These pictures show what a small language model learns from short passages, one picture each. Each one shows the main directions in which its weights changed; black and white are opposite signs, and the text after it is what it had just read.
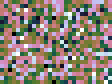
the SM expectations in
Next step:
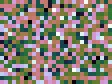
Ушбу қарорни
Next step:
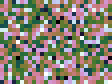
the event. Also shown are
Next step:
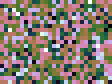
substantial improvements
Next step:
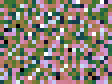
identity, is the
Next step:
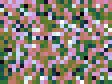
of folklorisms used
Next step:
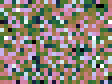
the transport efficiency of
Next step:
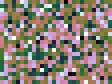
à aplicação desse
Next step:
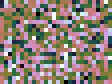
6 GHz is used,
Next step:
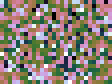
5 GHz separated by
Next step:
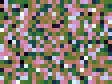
досліджень та
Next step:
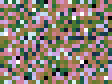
explain the anomalous
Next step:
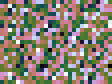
helical chain. As seen
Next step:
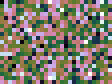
9). Таблица
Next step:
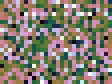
ularning barchasi
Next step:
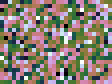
trigger is present.
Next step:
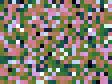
o pH na saída
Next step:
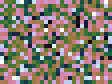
and increased to 310 after
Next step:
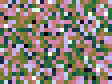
yer uchastkalari
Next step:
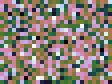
of the NS-2
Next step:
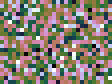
asarning aynan
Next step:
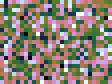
как минимум
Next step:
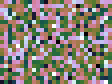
of formal and informal
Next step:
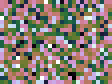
thickness $L\gg
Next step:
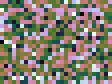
subjetiva, de
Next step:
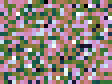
\end{equation} In
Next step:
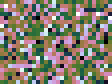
Model of the profile of the
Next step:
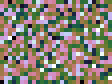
illuminated with a
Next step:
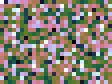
они встают на
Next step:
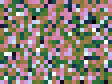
Amanat Anugerah
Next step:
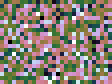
marked locations for any
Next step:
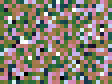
personal computer. A pair
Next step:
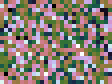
1, lettera
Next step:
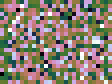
symmetry breaking, the
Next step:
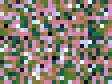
corrections quadratic in
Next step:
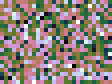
particle MD emerging in
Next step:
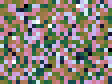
RFI and imaging
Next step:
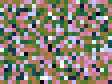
and results can be taken into
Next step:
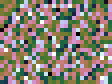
operators, carrying the
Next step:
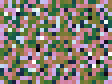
se vor ghida doar
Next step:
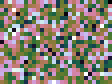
of Geophysics and
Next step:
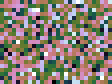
of the shear rate.
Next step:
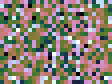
la Minería de
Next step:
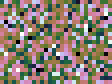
and communicate vital sign
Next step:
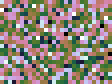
group signature scheme, the
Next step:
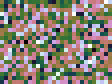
\ There is a single
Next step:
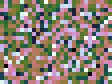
studies, with scarce use
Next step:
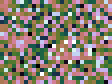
and a new magnetic wall will
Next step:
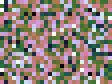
это даёт
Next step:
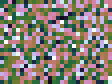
two temporal components are
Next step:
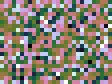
the output data, we add
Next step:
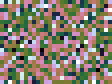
cm}$ – scări
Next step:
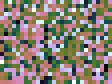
very close to the target
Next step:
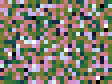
com o dever de fundamentação
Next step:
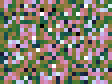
sus órganos
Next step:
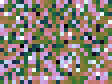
José Luis
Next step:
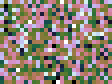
ҳолда имкон
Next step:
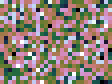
eficaz a publicidade se
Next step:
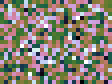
Mendes. Dr.
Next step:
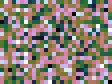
the number of stellar particles in the
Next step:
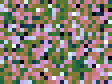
measure, and the audit
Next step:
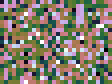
строения легких в
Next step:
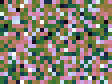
showing high implant
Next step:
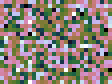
\end{bf} The corresponding
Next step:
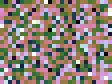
borishiga xizmat
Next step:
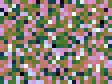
following results. These new sources
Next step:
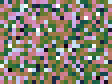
mmW bands implies
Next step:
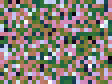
cluster prevents the determination of
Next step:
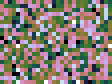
shielded environment, including
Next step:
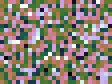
(2015) by showing that
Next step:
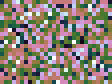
size of successfully
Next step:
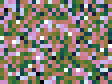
quantitative and qualitative
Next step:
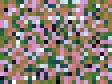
ayrim davlatlarining
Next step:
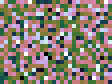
function's dual, then the
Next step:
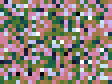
coherence length at zero temperature
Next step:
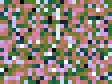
va rejissyorlik
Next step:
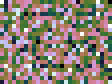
и характер
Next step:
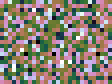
lines, it can be seen that
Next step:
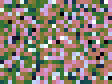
constataram por meio
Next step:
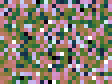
indicated low workload and
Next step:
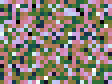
no longer obscures
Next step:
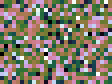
quyosh nuri va
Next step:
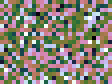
upper branch has larger group
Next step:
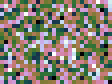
decrease when $a_p
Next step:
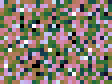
I CONGRESSO
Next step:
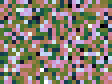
in the dimerization is
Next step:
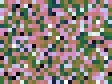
supplemented by the author's
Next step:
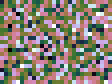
A., Utomo,
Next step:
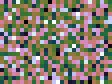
results} Numerical results are
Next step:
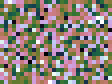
is already fully
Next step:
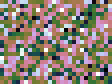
of charge carriers in the
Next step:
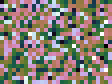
values of $\zeta$. We see
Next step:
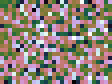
deciding which ones to
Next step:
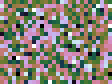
Shortest Path Tree
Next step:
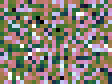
France. Les
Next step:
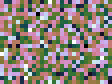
where replicating via the
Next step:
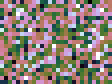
the \author command).
